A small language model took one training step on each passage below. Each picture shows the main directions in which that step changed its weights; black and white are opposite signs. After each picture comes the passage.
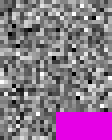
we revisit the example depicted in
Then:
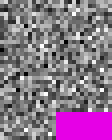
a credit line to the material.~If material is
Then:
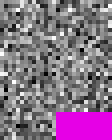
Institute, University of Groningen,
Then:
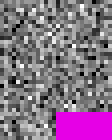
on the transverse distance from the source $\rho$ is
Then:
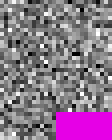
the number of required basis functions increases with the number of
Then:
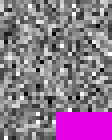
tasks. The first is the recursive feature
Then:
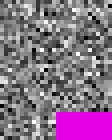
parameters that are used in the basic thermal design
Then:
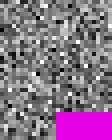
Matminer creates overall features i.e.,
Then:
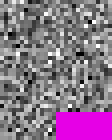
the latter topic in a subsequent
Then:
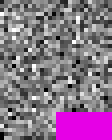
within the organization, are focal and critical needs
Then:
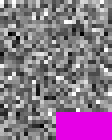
$\langle A, M_\mathrm{tf}
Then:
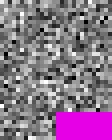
38 weeks of gestation with
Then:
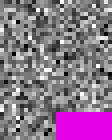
distributions of the clusters are presented in Fig.\
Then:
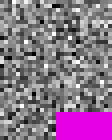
and discussion In order to x-ray the influence
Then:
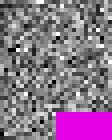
being detrimental in the strong-coupling situation
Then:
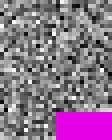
parts of Laurent's series for the Weyl
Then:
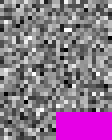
than one. Previous considerations, in agreement
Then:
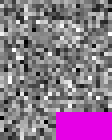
value of the flow function can be computed as the
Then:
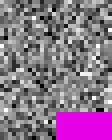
infected. So, it could be considered reasonable
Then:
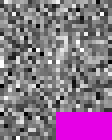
Digital Integrated Circuits*,
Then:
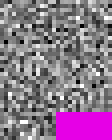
fragmentation point and the point at which the density
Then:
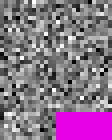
cut-off. More concretely,
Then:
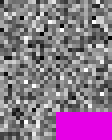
to modulate the two input signals from the
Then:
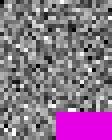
signals prevents live monitoring of
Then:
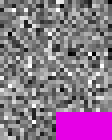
With a modest smile, “she”
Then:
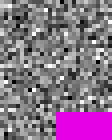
Su_0$ and for all smooth functions $\theta
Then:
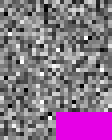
(FCC-he) in which 60 GeV
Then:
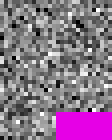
respect to cluster munition victims.”
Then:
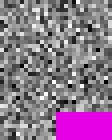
Monetary Fund Forecast of
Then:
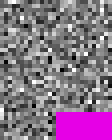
expressive enough to encode both native
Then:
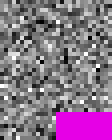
used across more than 45 German
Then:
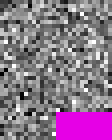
\ea \right) %\left(
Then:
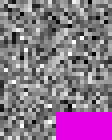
an equivalence between the respective categories of
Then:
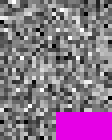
with either competing interactions and/or a net
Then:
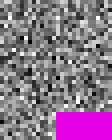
\growth(\tau) d\tau }\cup
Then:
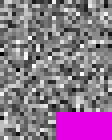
an analysis for a selected set of enablers for
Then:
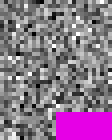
water such as geology, the type of
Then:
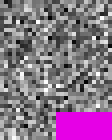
coliform or SON standards of 10
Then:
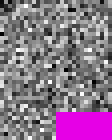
$C\in\mathbb{R}^M$, and
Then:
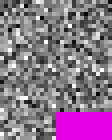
we evaluate the cost-benefit
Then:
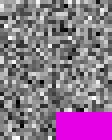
$\omega$ is \begin{equation}
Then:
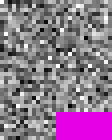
1, where the total spins of the ground states are
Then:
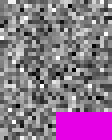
0\}, \;\; $$ which is the closure
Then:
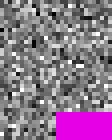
be two different players in N . Then,
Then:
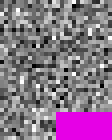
$\lo=\z^n$, since then the
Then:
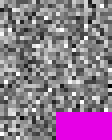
galleries. *Re-thinking
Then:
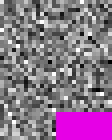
compensated to them. According to
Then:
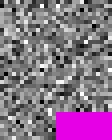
PE using an onboard SSM
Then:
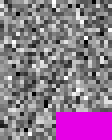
\item For $n$ even, $n
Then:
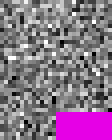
and pL values of the complexes. -
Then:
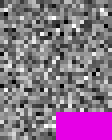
refer to Molecular Biology of the Cell
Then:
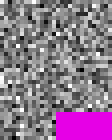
\] Because a right-action of
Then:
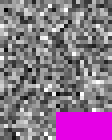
of the Plantation of the Southerne
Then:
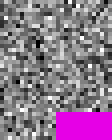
the Israelites must worship,
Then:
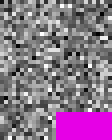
to $p$. (The wedge denotes
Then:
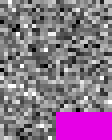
on the stability of drops coated with diblock
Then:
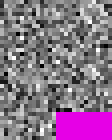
reflected while the other electron remains bound in the right
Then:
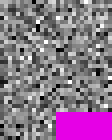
`Experiment` object from a
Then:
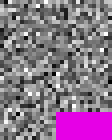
consider $N\to\infty$. We show here how
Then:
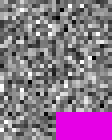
as $x\to\infty$. On the other
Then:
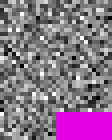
their coupling to the mirror mode. This
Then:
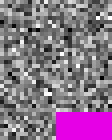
the pursuer, mapping $u : [0,
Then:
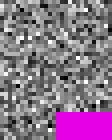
\end{equation} It is worth pointing out
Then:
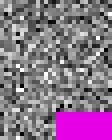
to be considered and evaluated in order to find an efficient
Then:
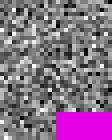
For hazelnuts, August is
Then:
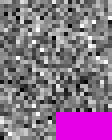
J. Lauzon, S.
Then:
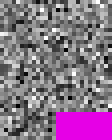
dim(S_k)$; \item for
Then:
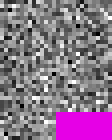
valid: There exists $C>0$ such that
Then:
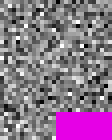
These results provide numerical evidence that parameter identification for the
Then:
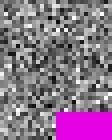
apply Lemma 3.3 with $R\to\frac
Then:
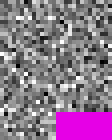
success of consolidation). New experiments
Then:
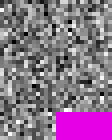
COMPUTE: $r \leftarrow
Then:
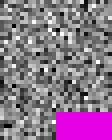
an additional independent particle simply adds to
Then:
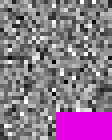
much smaller than unity, throughout this paper.
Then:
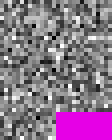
among students and educators. It certainly aims to
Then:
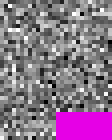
certainly not arbitrary antisymmetrical description
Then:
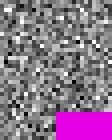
of the process. In our setting, however, the scalar
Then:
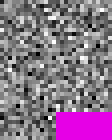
denotes the diagonal components of gluinos. Let
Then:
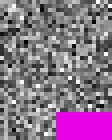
shows that in the past eight years since the
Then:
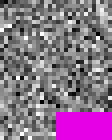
(ii) vibrational energy, (iii)
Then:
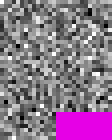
nevertheless, the frequency of treated
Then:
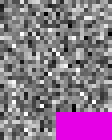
``in'' of the interferometer and the
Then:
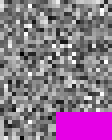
entries of $\delta$. We now show that this map
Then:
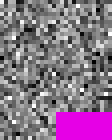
at Fort Belvoir, Virginia
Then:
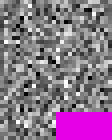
offer the best separation without tiny clusters).
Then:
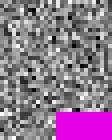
$\D$, note that $\D$ is
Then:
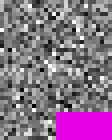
domains}. \newblock {\em arXiv
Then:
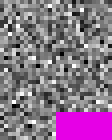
UTC) & source (ks) &
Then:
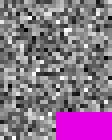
and immune evasion. The TME
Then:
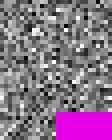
array of nuclear track detectors located
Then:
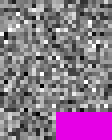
let $\rho = \alpha_k = 1 -
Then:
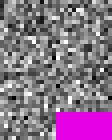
especially for areas that were always covered
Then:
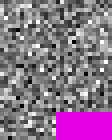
which is static and axisymmetric, and
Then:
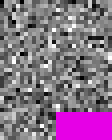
$\rho \uparrow 1$ when processing times are
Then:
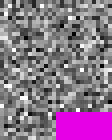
Figure \ref{fig:eddfrac} is that
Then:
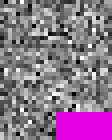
a binary search step. Unlike
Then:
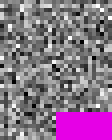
are now at the heart of acts of
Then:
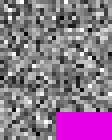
some hyperbolic object $H$, and whose
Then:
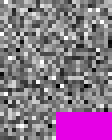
in children with DVSD and limited evidence
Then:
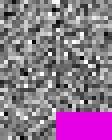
Astronomy.} \section{Introduction.}
